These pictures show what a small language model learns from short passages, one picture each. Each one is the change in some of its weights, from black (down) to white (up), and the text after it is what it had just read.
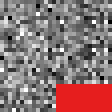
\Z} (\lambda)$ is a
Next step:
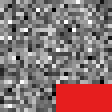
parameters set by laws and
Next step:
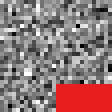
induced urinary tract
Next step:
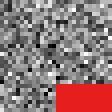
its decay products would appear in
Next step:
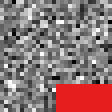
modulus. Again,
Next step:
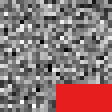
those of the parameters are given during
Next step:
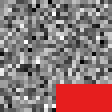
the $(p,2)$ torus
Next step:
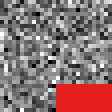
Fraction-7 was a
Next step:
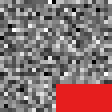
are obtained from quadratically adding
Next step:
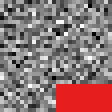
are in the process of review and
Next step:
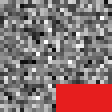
of AP is regular.
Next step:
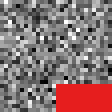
rate asymptotically at high
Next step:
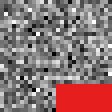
question should you ask?
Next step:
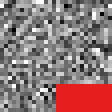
temperature and saline level.
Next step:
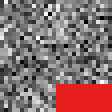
gives a transcendent equation in
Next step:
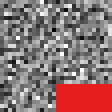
sensitivity analysis for all the
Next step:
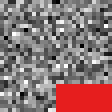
due to the quite short
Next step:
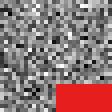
texts. Introduction It's
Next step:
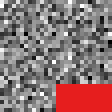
analyzing these systems.
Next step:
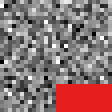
observation, by increasing
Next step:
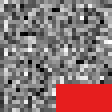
number of successful
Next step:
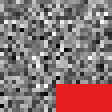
underline that Georgian
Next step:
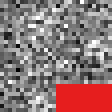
aerodynamic forces are
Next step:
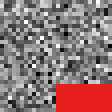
placing a dielectric rod
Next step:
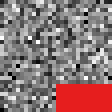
EoS} and $\varepsilon$. The
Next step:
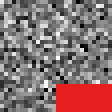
induction that constructs each
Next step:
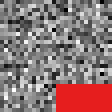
L.) is a versatile
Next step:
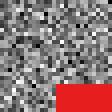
Lyapunov function. •
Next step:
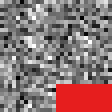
each flare using the formula:
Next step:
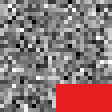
beyond Upper/lower
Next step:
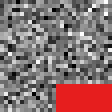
Government Arts
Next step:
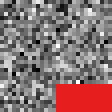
only fly the dust by
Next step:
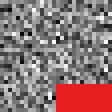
this a bit more when we
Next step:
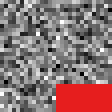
state spectral distribution is a result of
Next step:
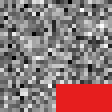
and the vector $o$ and
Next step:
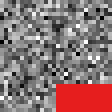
is partially based on observations
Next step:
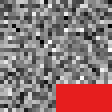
the triple system, the behavior of
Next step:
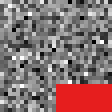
Y$ is given the subspace
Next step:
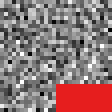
structure. In this picture, the
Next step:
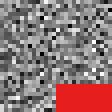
%cross sections considered in
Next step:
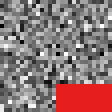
\notin \mathcal{C}$,
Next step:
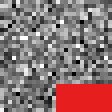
8 \xrightarrow{z_8,
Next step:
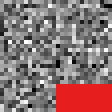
of finite area hyperbolic
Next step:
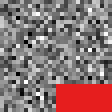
prioritize speed but
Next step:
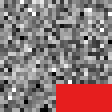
and continues to do so for the
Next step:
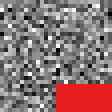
we observe that ${\bf
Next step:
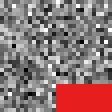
cons\'equent, on ne suit
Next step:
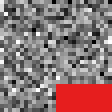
findings from the review shows that
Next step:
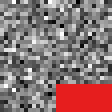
to break our defense.
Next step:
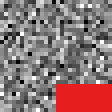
care of her own
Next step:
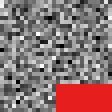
convergence also after five
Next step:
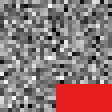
of the form $\R^2 \times
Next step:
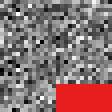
focuses on the local
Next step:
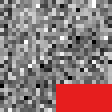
account to the same order.
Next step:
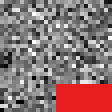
catalog position. The
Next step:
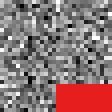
does not clarify whether
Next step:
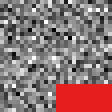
The use of emerging
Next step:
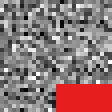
number of factors. In our model we
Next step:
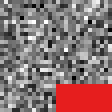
date of the entry,
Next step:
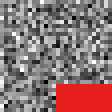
The strong coupling excited
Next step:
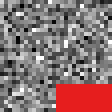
full-sky simulated
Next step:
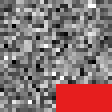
the terms would suffice. The analysis
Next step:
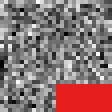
expected practically linear dependence on
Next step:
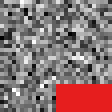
the CLEO II
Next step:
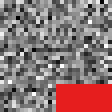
be used to relieve the
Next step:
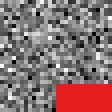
character, wisdom, and
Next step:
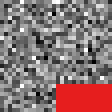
needed during calculation of
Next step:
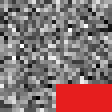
called Hasse invariant in
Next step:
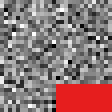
to the assessment before the
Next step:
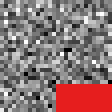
algorithm to the COUP data
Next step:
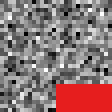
holotype with the
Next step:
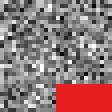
geometry will be considered in a
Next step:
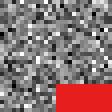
simulating fine-scale
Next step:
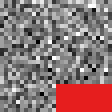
and $C_2$ were
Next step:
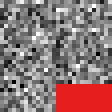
with the experimental anomalous
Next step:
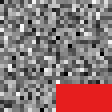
different cuff pressure
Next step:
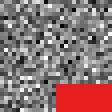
from (\ref{E2}) that
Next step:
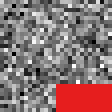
the flora. To a
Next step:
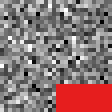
differences, and intercultural
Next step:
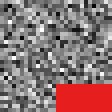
preferred group study. In a
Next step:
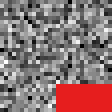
case the final layer is an
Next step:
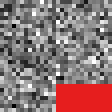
the measured data is contaminated
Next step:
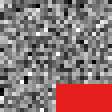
$\lg$ is just
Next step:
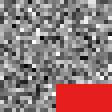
information, as shown below.
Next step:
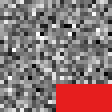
To address this limitation,
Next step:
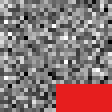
To see this, observe that the
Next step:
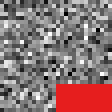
third point is the 95\%
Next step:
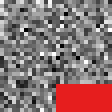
emissions because you have a
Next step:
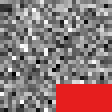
a fundamental description of
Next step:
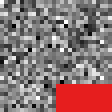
performed on a simulation of the
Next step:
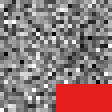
to the first realization. (We
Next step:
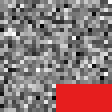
We can use results in [2] to
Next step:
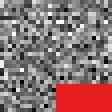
under the action of $\sigma$. Hence
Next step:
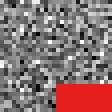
to Theorem \ref{4.2},
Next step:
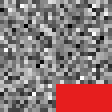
Good at end of run.
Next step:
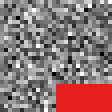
blue collar.
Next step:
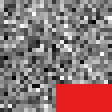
to incorporate art
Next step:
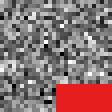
is a certain doubly
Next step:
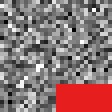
$L_1$, inverse
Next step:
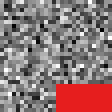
capacity, we focus
